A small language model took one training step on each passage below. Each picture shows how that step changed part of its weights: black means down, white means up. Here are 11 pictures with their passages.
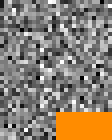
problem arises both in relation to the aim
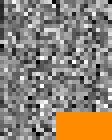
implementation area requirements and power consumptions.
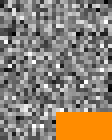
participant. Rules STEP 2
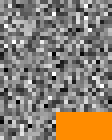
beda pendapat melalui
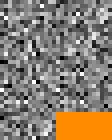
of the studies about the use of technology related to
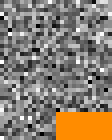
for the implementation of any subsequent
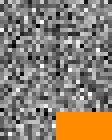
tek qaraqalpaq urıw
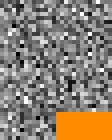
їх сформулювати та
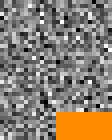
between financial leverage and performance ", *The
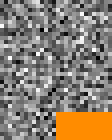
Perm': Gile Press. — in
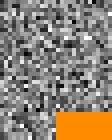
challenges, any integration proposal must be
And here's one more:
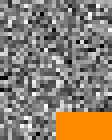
худди материя хоссалари
